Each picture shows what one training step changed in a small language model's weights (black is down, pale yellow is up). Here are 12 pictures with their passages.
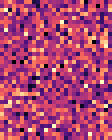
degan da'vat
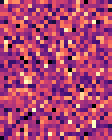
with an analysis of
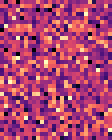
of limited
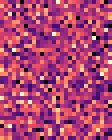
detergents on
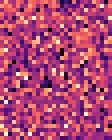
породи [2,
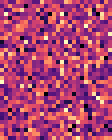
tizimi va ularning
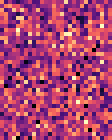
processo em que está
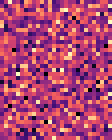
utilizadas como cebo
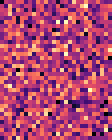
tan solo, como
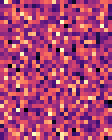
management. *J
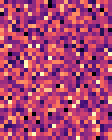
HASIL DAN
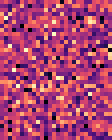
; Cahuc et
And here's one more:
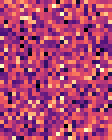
afirman que en
